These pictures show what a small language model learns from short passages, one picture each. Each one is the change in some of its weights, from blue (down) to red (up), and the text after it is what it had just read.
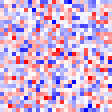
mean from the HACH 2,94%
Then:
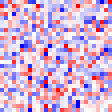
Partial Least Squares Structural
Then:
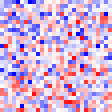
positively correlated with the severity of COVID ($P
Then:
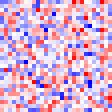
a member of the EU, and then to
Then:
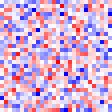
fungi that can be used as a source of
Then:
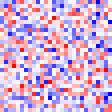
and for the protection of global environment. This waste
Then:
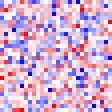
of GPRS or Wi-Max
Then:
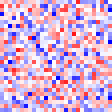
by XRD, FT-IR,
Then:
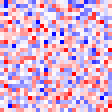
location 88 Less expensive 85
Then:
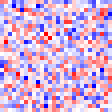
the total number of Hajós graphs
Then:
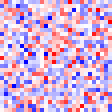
Although financial reforms allow the entry of new
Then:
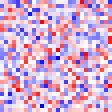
teachers with experience seem to have an ability to think
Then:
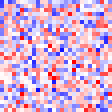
as law enforcement and public security activities. The
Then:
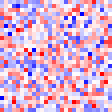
architecture and the city, from the fascist
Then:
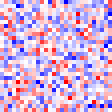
professional ethics. The library administration should participate in
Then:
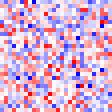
Saint Fons Pharmaceutical
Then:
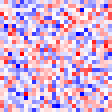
timeliness of decision-making. The process
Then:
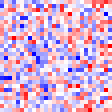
on X (Cox and Yates method)
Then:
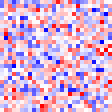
on July 03, 2017, and one common
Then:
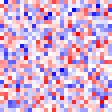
magnetically suspended flywheels
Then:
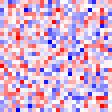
Cornelius Hinse¹³,
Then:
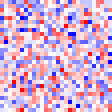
they require functionalization processes with ECM proteins or
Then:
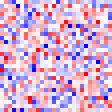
field of view in three dimensions. Unit vector
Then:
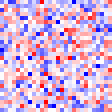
three steps that make up the typical wound
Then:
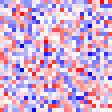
R.C.C. BEAM
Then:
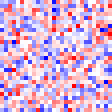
and cereals genetic resource for food and nutrition
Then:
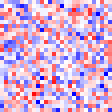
funding and promotion systems. The success of researchers
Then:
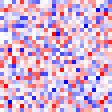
of matrix dominated failure modes [4].
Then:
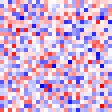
also contain the conversation with the content
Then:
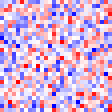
of the optimum, based on which repeated studies
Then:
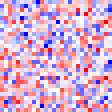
determined at 5 and 10 years of age
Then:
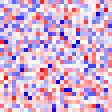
conidioma formation Either during or at
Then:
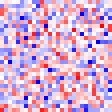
Al-fikri², Bashir
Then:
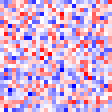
strong. Vietnam did not
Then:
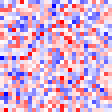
of algorithms addressing every possible violation, with multiple
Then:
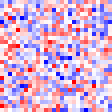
which Remuneration Commission should be
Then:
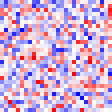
to complete the 10-item test, which
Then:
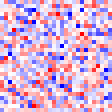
visual field. Bias to the right visual
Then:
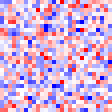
a standard for wireless regional area network
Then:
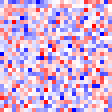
between 4-7 minutes. The interviews were conducted
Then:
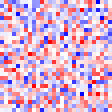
necessary response to the risks that ‘autonomous
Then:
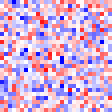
norm positively influences attitude towards the behavior among students.
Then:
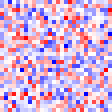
response with a combination of different failure modes such as
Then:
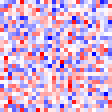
and physiological function [24,28].
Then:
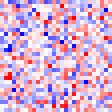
lowest final body weight was observed in the two control
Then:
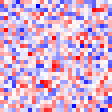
at its /docs path, and the reference
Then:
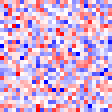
the four capitals are essential, there is
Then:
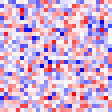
according to the WHO suggestion.¹⁰
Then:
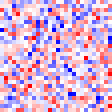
fully characterised by ^1H and
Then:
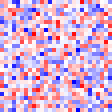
patient bone marrow). These cells have been
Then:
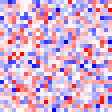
the higher the expression) at day 3 and 14
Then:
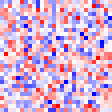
in contrast to optical microscopes, which
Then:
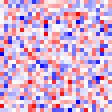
Random Forest, Gradient Boosting
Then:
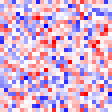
specific transformations. A catalog containing a number
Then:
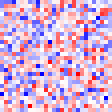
as compared to group DPC ($P <
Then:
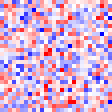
reducing agents, and the green synthesis method was used
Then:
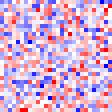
a powerful tool for solving systems of linear equations
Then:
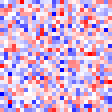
of which a diverse range of outputs, critical perspectives
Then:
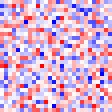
disclosure avoidance method for the 2027
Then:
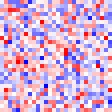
patterns of the learners remain to be framed in
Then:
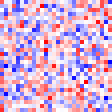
H₂O (A) and ACN
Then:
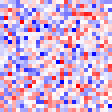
service infrastructure that develops specific and recurrent
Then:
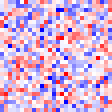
regression and Two-Stage Least Square
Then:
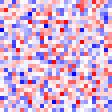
Popov (2020). Lines show model
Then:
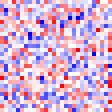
called *Analog Dictatorship against
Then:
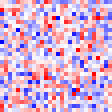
the appraisal process is biased and
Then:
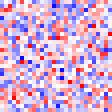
of resources used in language classrooms such as
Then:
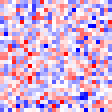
central topic in a separate core module *Plant
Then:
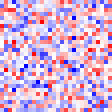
issues. Designers must do comprehensive sustainability studies.
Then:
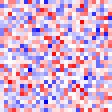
depletes glutathione, a natural
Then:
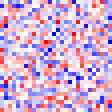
learning needs of children • Understand the core elements
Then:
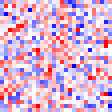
system. The conclusions are summarized as follows.
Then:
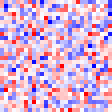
of developing a didactic system of professional
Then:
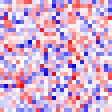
current of 0.1 nA and a
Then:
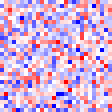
extended Kalman filter which essentially performs
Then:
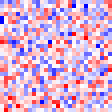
the outer city walls of the
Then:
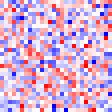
who hold a master's degree in language Figure
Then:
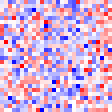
directors of world cinema”
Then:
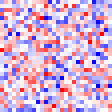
coatings (ARC) are widely used
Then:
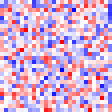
to the determination of volatile organic compounds and
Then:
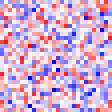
migrants reinforce the 'us' and
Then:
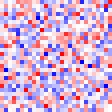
daily independent use of the neuroprosthesis
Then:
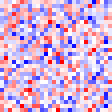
Division Superintendent of
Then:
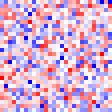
Etoposide (4.59) is
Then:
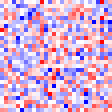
carbon-based NPs. A. C60
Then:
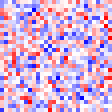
chebula* Retz) and have
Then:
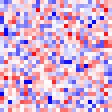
a biocentric language may become the
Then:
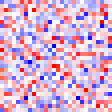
R_a , R_z and
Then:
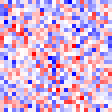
mean there was a strong correlation between digital literacy and
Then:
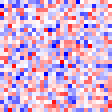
beyond the scope of this research. Instead of
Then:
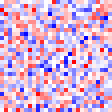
subscript i range from 1 to s,
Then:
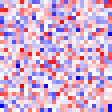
of Ilorin male handball players.
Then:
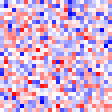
required. The Cultural Heritage governance framework shall
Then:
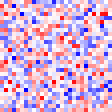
Function (CDF), denoted as
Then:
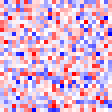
During refrigeration, as the temperature
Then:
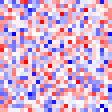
rules from experiment, interpret such data and utilize
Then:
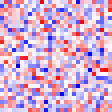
states of emotion and motivational knowledge; -
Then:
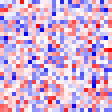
of an individual patient. The Naïve
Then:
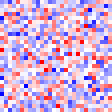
the benefits of LV application, a) an
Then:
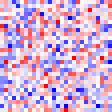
viability (Alamar Blue), the
